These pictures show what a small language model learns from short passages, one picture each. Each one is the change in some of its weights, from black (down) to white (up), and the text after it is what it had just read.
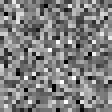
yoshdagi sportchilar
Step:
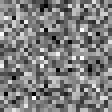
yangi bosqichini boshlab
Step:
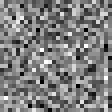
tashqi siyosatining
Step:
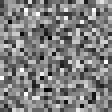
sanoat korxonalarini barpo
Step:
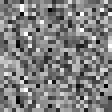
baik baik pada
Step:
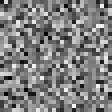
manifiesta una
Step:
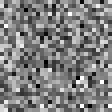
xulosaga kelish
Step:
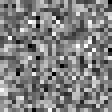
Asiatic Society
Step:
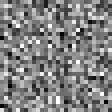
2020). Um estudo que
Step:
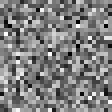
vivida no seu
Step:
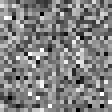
todo dispositivo ou
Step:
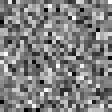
a Cuba,
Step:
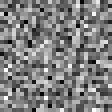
– ISSN:
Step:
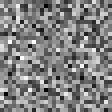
ishlar natijalarini
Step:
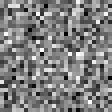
y modelación espacial
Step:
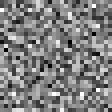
формасы деп
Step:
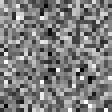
davomida bir xil
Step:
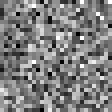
Ocupacional –
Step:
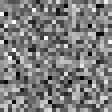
is to understand
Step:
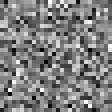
yoki tushurish -
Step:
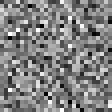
em arte e a
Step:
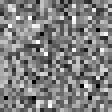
забезпечувати єдність
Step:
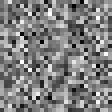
existe uma intervenção
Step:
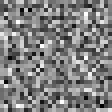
felicidad que
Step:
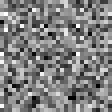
com dicionários de
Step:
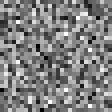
bizga o'tgan
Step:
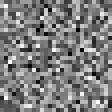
3. Abdullayev
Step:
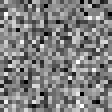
а также Индию
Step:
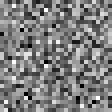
в среднем
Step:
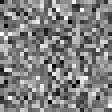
so'roq gaplarda
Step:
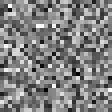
alunos e da sociedade”
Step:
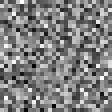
privativa de la
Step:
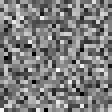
onde proporcionam para
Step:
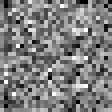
langsung antar
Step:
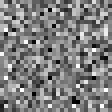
datos en un entorno
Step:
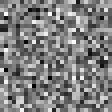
Ich will die
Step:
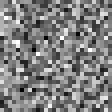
Ushbu maqolada,
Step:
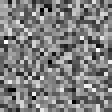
Кроме того,
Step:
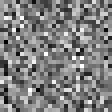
capacidade operacional do
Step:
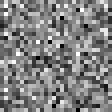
un sistema escolarizado
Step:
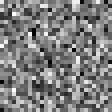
- elektr
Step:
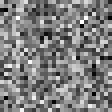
turli shaharlari
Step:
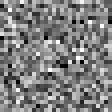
Umuman olganda,
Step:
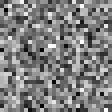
profesores y estudiantes sobre
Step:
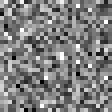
des opérations de
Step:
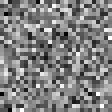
colonialidad de poder
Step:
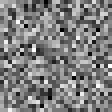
una serie de
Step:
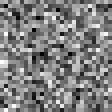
American Journal
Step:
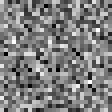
има приложена
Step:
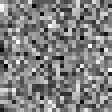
- Problema
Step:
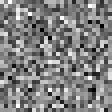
4. Análisis
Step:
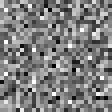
pour objectif de
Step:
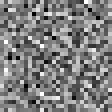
бизнеса для
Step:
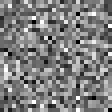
privaten, der
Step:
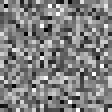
umana sia di
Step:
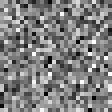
mudança, a
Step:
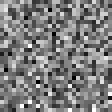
the global market
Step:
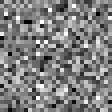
via contato,
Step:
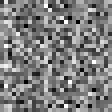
artistic and
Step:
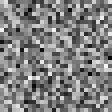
организаций (как
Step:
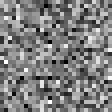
hujjatlarning aniqligini
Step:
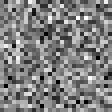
jihatdan ommaviy
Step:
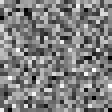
качеств, имеющих
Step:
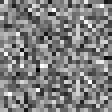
makna tentang
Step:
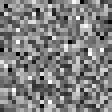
- Malara
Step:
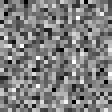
mais essa parcela
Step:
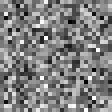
МНК, на
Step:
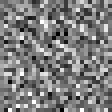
agenti patogeni
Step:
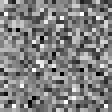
создания о
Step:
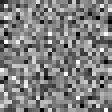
duas pessoas, onde
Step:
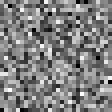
do séc.
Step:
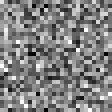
и дистанционного
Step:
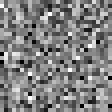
kech kelgan
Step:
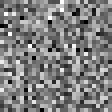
setting: a
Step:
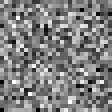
ricerchi fra i
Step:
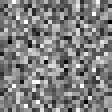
– til orqali muloqot;
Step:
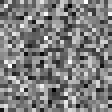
of what was
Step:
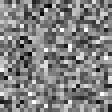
за настава и
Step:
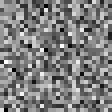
й моральному
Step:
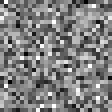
de gynécologie
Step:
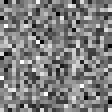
que visam contribuir
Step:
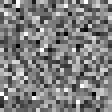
ajunge la
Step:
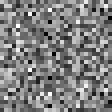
estadísticas al instrumento
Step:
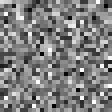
nova lei de
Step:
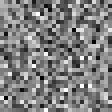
системи суспільної
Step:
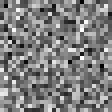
Taqdimot 27
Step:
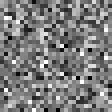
semantic distinctions
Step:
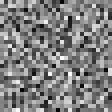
operatsiyalarni amalga
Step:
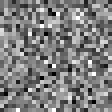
эга бўлган
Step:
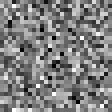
em seu respectivo
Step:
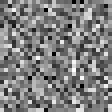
comparação entre os
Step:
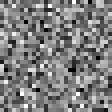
com reflexos no
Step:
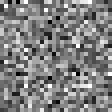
ortaya çıkmaktadır.
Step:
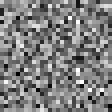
novas formas na sociedade
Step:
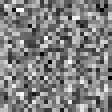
of Philosophy
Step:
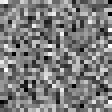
la fiabilidad de una
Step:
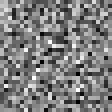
article are based on
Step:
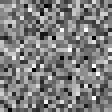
і отримувати
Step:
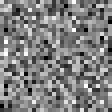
reclassement au
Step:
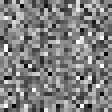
oshirish jumladan
